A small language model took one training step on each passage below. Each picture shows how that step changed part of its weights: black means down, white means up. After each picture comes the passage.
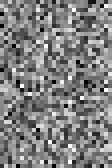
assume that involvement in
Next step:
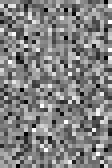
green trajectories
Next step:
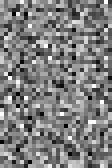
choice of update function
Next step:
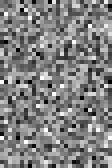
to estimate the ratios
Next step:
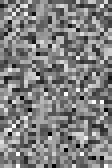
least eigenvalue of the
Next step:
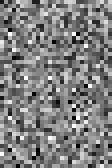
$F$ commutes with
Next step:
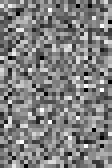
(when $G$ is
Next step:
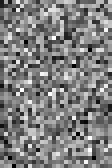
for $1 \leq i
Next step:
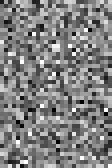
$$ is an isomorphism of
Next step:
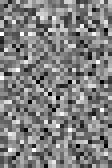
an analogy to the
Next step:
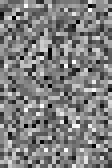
RG correction from the
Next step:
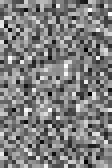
1$ parton samples the
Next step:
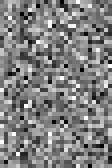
geometric fibers of
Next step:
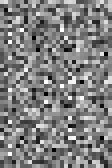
unbounded continuous
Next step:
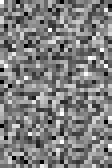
loops involving
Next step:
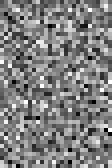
that they do not reproduce
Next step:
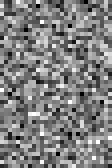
detonation or via a
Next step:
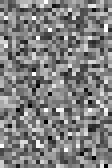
acquisition frequency was
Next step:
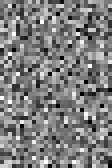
with the strength of
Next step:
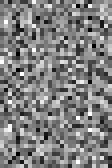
affect the proof.)
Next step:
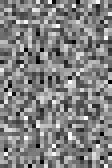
one fault-free
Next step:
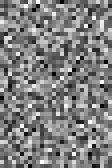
defined up to a DG
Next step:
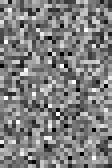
point sources are 0.5
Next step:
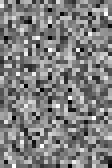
from the island unless
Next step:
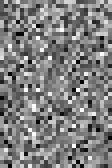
to $D_1\cup
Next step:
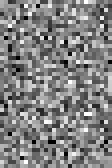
scheme. For this
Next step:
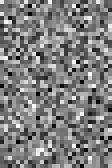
to $V_4$ and
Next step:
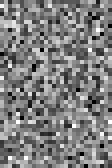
X. Wang, S.
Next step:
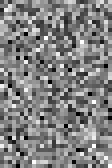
shows a featureless continuum
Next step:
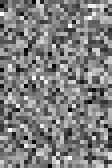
Although these expressions
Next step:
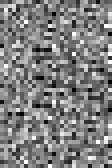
section, we follow closely
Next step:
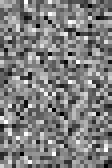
shared between forward
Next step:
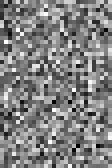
for all $x\in
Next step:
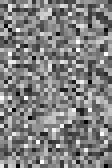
a random variable. We set the
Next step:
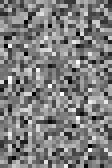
AFM micrograph
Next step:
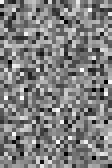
polarization states are represented
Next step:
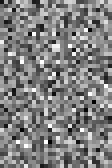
$$ is a graded
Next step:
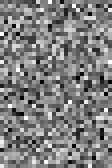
each respective cone and
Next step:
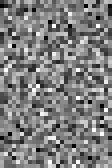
module, $\mathcal Q$
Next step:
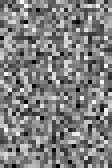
structural parameters control the
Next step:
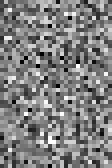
are depicted by
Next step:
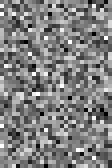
show that in a stationary
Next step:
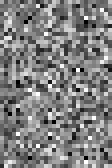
we give several
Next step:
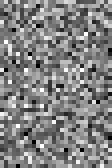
to 9 K is by a factor
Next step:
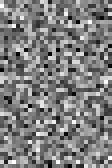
\and Donostia
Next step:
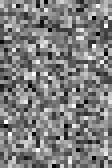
in present work (orange
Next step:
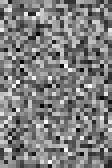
model of events that we
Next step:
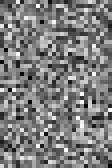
of homogeneous
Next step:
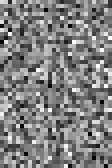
Office of Science
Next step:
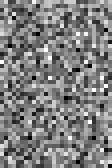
populations at the surface and
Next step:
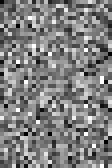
of the top-performing
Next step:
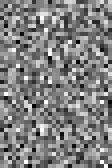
the important work by
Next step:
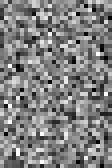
implementation of
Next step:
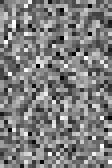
Each such move can be
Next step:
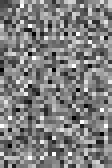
\Phi(x) d
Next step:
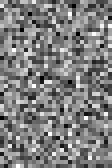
contours (center).
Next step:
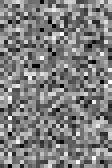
such that $\|G -
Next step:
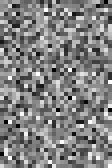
to have a maximum mass that
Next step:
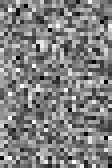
this proposition that we will be
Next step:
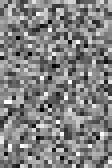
classic linear kinetic model
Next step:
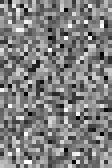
Diff. Geom.
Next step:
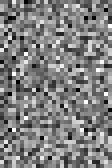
with one indeterminate
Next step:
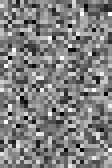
portions of past and
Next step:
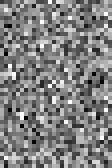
the spin is oriented
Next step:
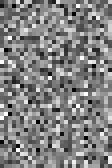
be the process $A$, but
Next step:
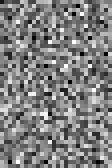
v. II, The
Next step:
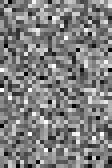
along the path shown in
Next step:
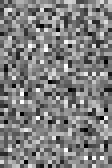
are also strong in knots
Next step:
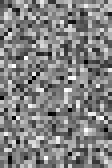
parent orders in our main
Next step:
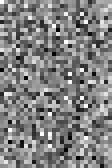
area bounds. Of
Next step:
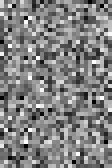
instance, in this
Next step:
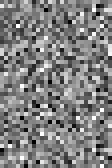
If the trajectory is
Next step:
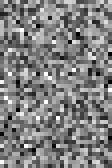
to compute these optimal
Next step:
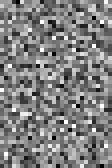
can be achieved with
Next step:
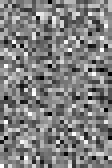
this formula, we are defining
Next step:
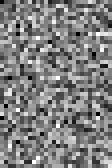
of the Young measure
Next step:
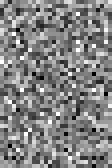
presentation is finite.
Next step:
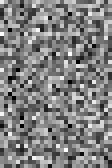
function of sample size. The
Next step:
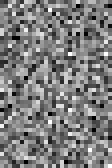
Equation 11 as a
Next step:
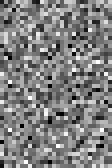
$i\neq j$ if
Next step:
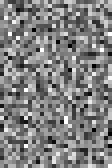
transformation, the system correlation
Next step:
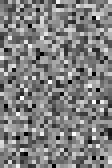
is the average product of
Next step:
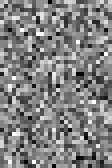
this set is the support of
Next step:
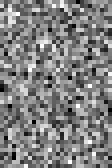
the future. By
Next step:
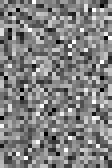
cohomology of Tate
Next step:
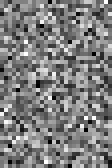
inversion of the first two
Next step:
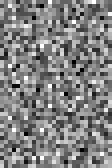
the time and effort
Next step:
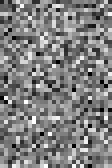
as $M$ increases,
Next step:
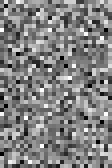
which represent bound states in
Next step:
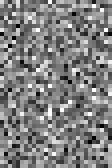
technique that allows
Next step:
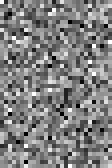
IoT networks. It
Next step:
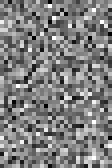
Appendix. Proof
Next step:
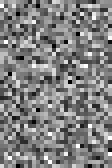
to broaden each
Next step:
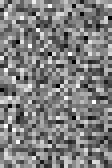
examples are eigenvalue
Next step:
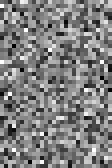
mathematical problem is
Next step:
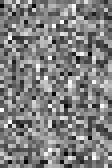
a given pulse sequence is
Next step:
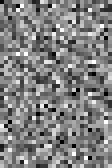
corollary, $$ \log
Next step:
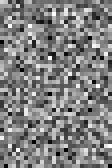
pulses, the
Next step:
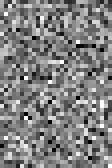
with such property). Thus,
